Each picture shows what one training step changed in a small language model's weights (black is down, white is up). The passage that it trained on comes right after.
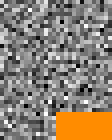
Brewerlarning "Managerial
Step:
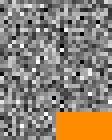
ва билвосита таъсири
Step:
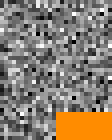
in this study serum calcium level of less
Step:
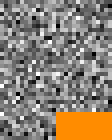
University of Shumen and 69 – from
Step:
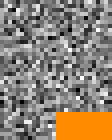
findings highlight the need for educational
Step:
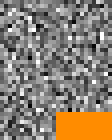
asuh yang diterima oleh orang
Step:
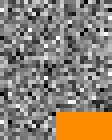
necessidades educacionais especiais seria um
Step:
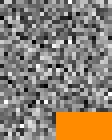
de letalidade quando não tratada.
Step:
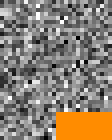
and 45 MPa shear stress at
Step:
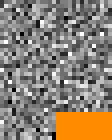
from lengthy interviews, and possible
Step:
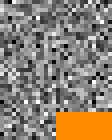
social behavior and societal expectations,
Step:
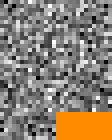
se influențează în mod
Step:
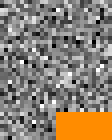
respond as required. In this paper, we
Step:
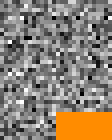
протидії гібридним
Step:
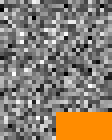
their different systems and associated floodings, both
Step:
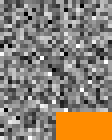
robust hot-side thermal
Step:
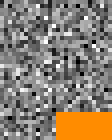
предельности: «Если
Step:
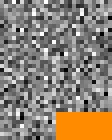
2 Prof. S. Rajendran
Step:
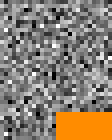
in hot climate regions.
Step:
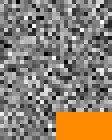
ona tomondan bobosi
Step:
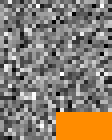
dan memerlukan persetujuan
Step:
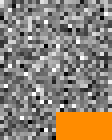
bas). L'exclusivité des
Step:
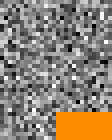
to zewnętrzne – w
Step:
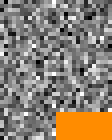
primer binding site and were
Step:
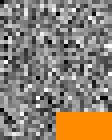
по дальнейшему развитию
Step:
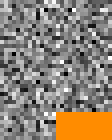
treated as untouchables within the
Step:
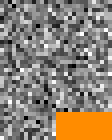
being scientifically and technologically literate.
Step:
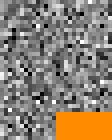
alt boyutları ile 21.
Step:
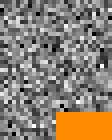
topology. In a centralized network,
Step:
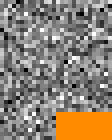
composition of the zooplankton
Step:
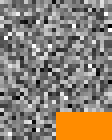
cormos y tubérculos, se
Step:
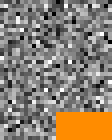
experience and egocentric vs.
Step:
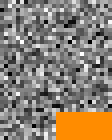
a series of liquids would thus
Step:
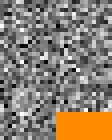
halides, earlier reported⁴,
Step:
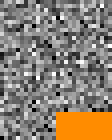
transformatsiya, fan, ta‘lim va
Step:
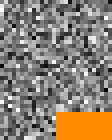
soldados que lo custodiaban le
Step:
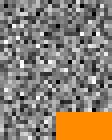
and interpreting attention while listening and
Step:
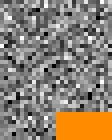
nutq va suhbatlardan
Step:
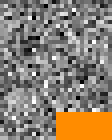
of limited resources it is therefore necessary to
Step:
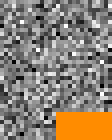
a powerful approach to explore the solution space
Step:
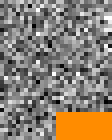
и возделывали в разных
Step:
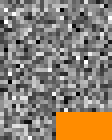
wound. The cream presents the
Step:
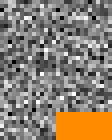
jang san’ati, kurash,
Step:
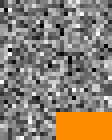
processes remain in the ready queue after the
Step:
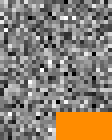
Коновалова А.Н.,
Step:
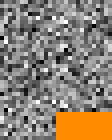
des ressources naturelles ont
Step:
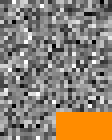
and dried with air [6].
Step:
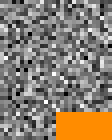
consists in the absence of common
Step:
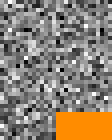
کا خاتمہ
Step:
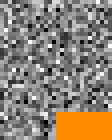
мақсад-бу беморларнинг
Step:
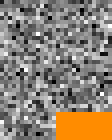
design chosen by participants (63 out of
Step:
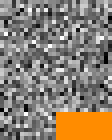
the course, a student has to pass
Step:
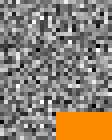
Firms: With their expertise and
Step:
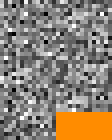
charchoqni va taranglikni
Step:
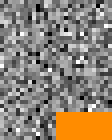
milk consumed together;
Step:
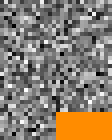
significativo que se ha enfatizado
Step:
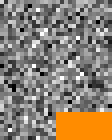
propagules (M_0). The result of
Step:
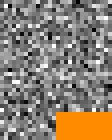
from these maps are 17 facts
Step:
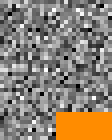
Bunda afrikaliklarning
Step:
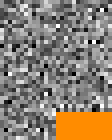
solution path through the problem's defined search
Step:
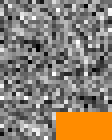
gives the results : Level 0 :
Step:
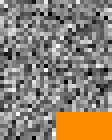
(seperti website Kementrian
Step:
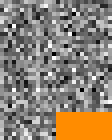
of a training activity and specifies the measurement
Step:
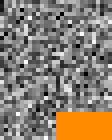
sétimo capítulo apenas para
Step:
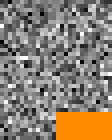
the adoption of virtual assistants and
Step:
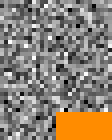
queuing process computed the distribution of the
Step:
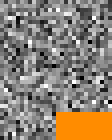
a method which is simple and does not take
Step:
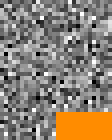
stage experience and concert activities, further
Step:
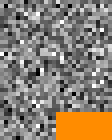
small portion of the packets. However,
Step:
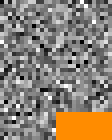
Nazarov, T. Til va
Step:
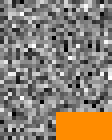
using a small training sequence. Our method
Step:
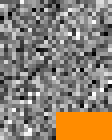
channeled to education sector so that modern
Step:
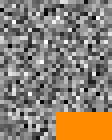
Bundestagswahlen 2009 und
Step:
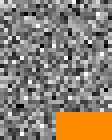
for each size group. For large glands:
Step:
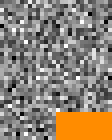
educational needs? Participants were questioned
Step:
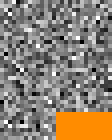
– for substantiating the results of the study
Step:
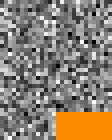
salah satu pihak saja
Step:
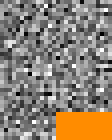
characteristic of these two species of kenari
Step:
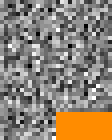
highlight the ethical implications of our
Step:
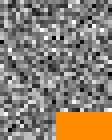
huyeron de Estambul.
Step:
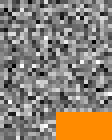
інтересів. До числа
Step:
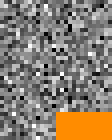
geographies need to be anticipated and
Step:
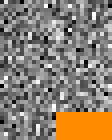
Section 4.1.1 shows the
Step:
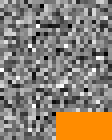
D'Ossat, *Gruppo
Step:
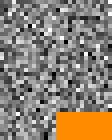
granularity (individual,
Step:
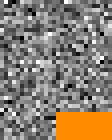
fluorescence lifetime determined from
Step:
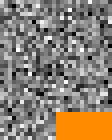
These two building systems correspond to those adopted in
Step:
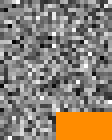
do rei, ou seja, o
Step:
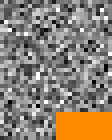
изменится, то лишь
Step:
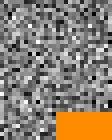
survival of these applications, the values
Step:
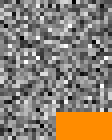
choose "not" (refusal).
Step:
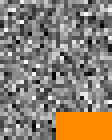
are lacking. A prospective assessment of
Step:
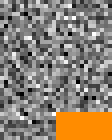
be the case as high particle densities are
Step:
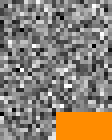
Medicare, and private insurance as
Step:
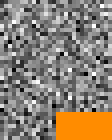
be devoted to this area. The
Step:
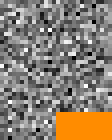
Constantinescu**, creatorul
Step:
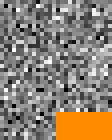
application has been divided in two parts
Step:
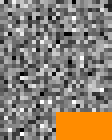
turganda qimmatbaho
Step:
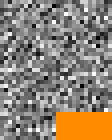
at meetings in the HSC
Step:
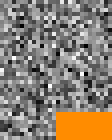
em prática nas diferentes partes do
